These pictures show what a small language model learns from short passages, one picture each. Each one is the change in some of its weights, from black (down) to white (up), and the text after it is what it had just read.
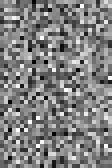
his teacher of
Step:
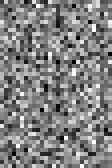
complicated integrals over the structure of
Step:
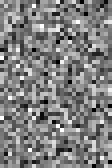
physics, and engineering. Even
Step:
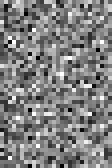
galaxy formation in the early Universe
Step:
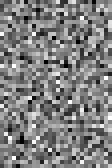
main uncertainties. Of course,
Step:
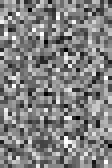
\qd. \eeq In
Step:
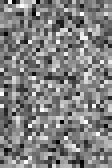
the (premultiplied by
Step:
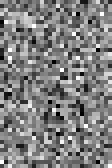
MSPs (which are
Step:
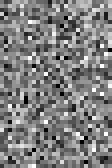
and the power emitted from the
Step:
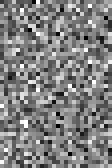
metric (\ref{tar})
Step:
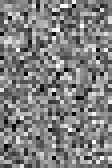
convergence. This is illustrated in
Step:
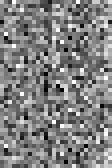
1 ps, followed by
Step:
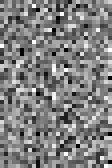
charm and bottom mesons
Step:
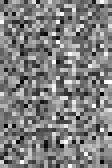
discs, and so on.
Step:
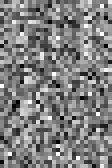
this figure, the REF
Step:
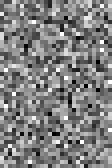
the waiting time $\Delta
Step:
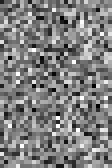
the same for the three terms,
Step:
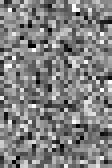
the Tesla K40
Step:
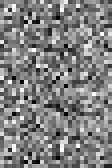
the vertical displacement of the second
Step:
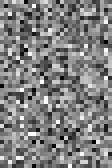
that share the same velocity vector
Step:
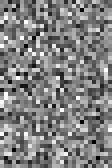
shall also divide the results into
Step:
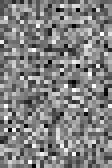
the external magnetic field a single magnetic
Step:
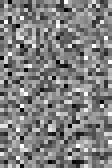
Because of the very nature of their
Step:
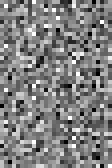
others, components with more than
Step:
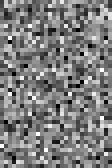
\cos 2\alpha_i
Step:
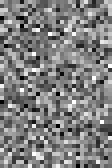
clinical serum samples from
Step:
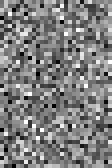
should be similar to those of
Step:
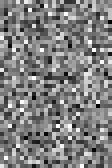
the Galaxy and M31,
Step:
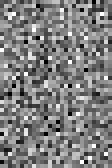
between strongly positive, mildly
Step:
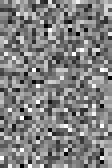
is really not leaving level
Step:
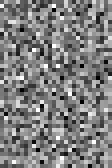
Russ. Acad.
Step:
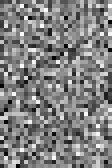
volume, the available momentum modes of
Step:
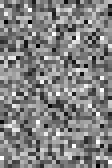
actual existence of {\it all}
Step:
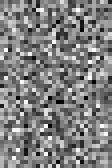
complex potential generated by a single positive
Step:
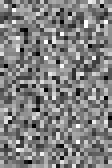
associated $p_{T}$ which
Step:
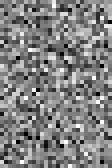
discs and the permittivity
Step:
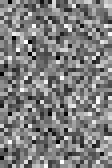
for the hole-hole-electron
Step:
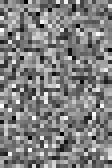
corresponding raising and lowering operators
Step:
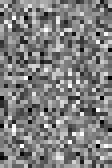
University}\\ Atlanta, USA
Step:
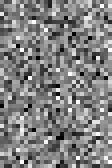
the masses of the new particles,
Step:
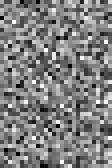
both directions for the region from 0
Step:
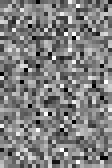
using Eqs.(\ref{sol})
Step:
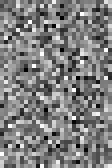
cut to exclude 5 clusters that
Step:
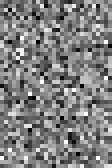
that $f_\nu\to
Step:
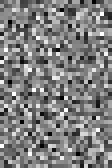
parameter. The other interesting examples of
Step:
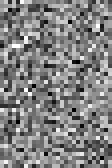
\end{tabular} \\
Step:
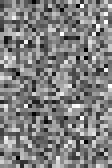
t/\bar t\approx
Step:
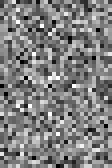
potentials for the conserved quantities baryon
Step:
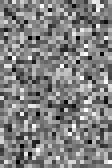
its geometrical parameters along z, the
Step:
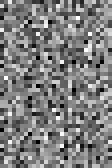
a Fermi-liquid-like
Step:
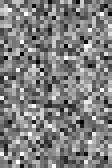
the redshift spikes at
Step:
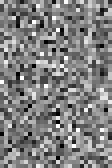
After these Raman transitions,
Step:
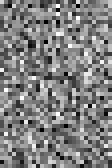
the sequence $[l_0,
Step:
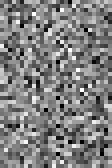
noise reaches the detectors within the
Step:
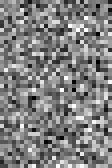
by exploiting the periodicity of
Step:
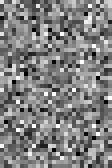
a nonmonotonic variation.
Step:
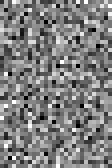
of magnetic field. The analytic results
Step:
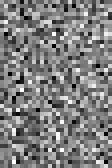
former is in complete agreement with the
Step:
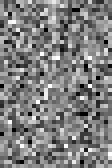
size that might match the system's
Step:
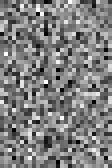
$M_i$ we obtain
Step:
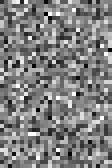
and it is the key to extend
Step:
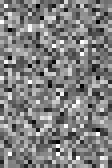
gradient approximation, [9]
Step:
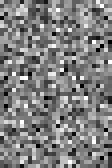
this pulsar have been presented most
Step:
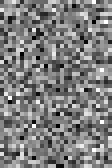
arises from the singularity at
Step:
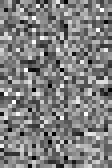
strength of the kink)
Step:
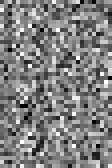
and trained with translated MS
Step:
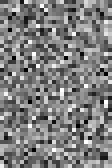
for these specific cases. As far
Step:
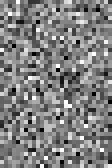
case the Euler equation from varying the
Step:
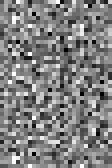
Quant. Grav.}\
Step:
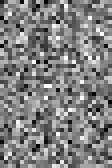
this region due to finer resolution
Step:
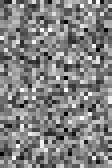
near the system center achieve the highest
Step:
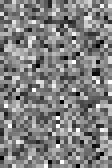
the top-quark pairs, with
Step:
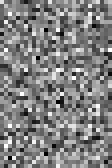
If only a constant electric field
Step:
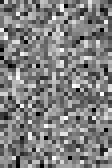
Se during RSPS: relative
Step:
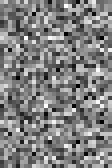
researchers analyze practice in richer
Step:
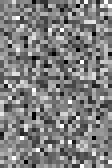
tenth of a dex
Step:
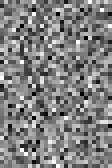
continuation from simulations at imaginary
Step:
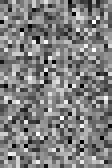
discontinuities without introducing significant
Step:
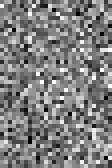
may be ignored. However,
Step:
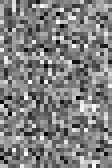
as \begin{eqnarray}
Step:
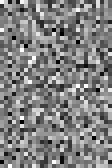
by Molecular Beam
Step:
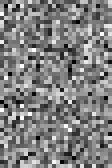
the Ne is local to these
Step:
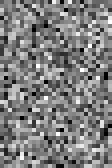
shows a negligible contribution due to the
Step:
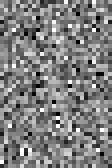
elements, i.e.,
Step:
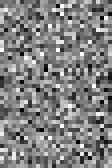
so far there have been no
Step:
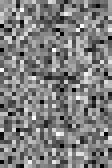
the CME front, then
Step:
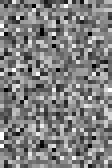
informative in isolation.
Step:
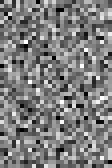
models' ellipticity and
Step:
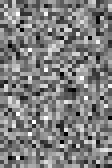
*Transportation Research
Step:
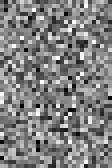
$\bfk$-point mesh
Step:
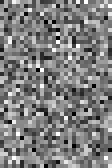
of the estimated errors, we adopted
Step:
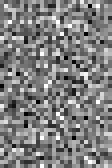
or two semi-infinite
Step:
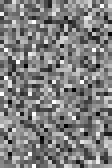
the diamond structure for observation of
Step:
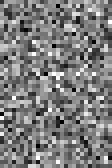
popularity of social communications on
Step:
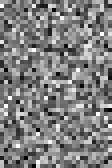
the black hole formation. If one
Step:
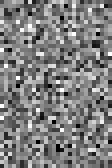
viscosity with temperature.
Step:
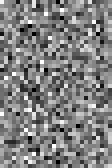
online) The concurrence
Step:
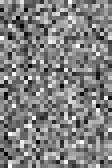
accuracy. The virial radius
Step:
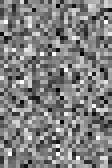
(KL) function,
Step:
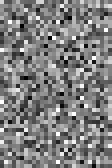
phenomenon concerned about amplifying a
